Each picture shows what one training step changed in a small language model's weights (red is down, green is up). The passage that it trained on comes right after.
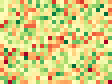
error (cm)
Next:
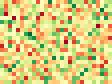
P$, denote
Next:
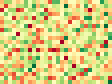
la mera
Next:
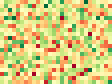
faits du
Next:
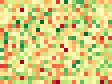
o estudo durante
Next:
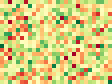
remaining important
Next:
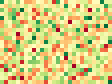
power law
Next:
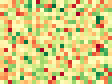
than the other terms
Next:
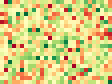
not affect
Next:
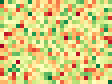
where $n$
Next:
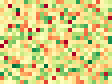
feeding between
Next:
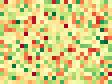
the pointwise
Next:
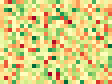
hope for
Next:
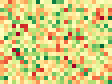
which confirms
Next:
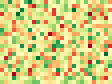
alcance dos
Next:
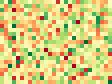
The outer
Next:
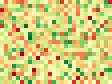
is run between
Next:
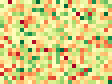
las políticas
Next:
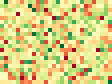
magnetic field. In
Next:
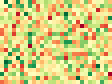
is very important.
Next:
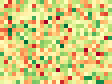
literature of higher
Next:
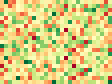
in operator space
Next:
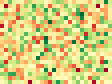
external part
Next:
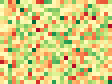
is shown by them
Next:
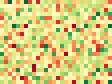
the opposite
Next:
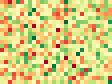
we need to know
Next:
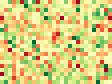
all the holes
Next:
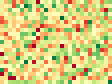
of the source
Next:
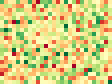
the noise.
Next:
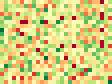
occasione te
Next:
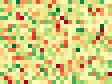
unlimited data
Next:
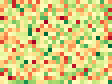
of using wind
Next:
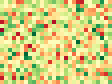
destacar que
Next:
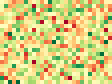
combined with
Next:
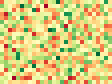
methods, from
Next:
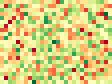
exchange coupling
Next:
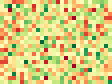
and finally more
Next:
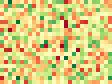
can be obtained from
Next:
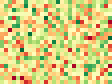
data in terms of
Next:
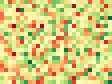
to thank
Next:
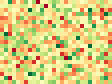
bor amin
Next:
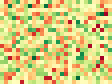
un cadru
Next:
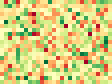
arrived at
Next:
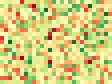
exactly the
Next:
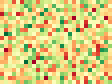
and the observations of
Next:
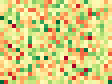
those directions for
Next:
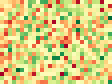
called the
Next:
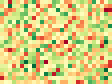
Branching is
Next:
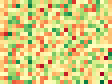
is not much
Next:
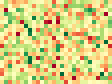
insets. The
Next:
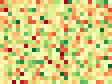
a sequence
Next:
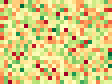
\times 2
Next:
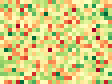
wij een
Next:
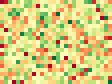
\times n$
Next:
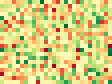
the data using
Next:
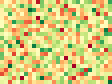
As rich
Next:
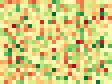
For ${\mathcal
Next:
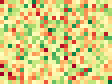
transit from
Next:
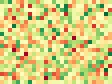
(output of
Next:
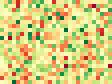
însă de
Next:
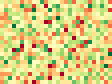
profile of a
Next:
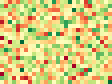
voz del
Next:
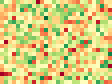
related by a
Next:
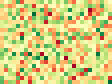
scientific and
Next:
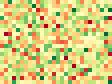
Literature is
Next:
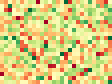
a typical
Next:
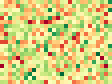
value of photon
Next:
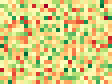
this work, following
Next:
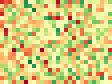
parameters are is
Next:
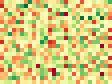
then slowly
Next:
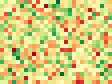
model, level,
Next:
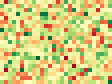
not uniform
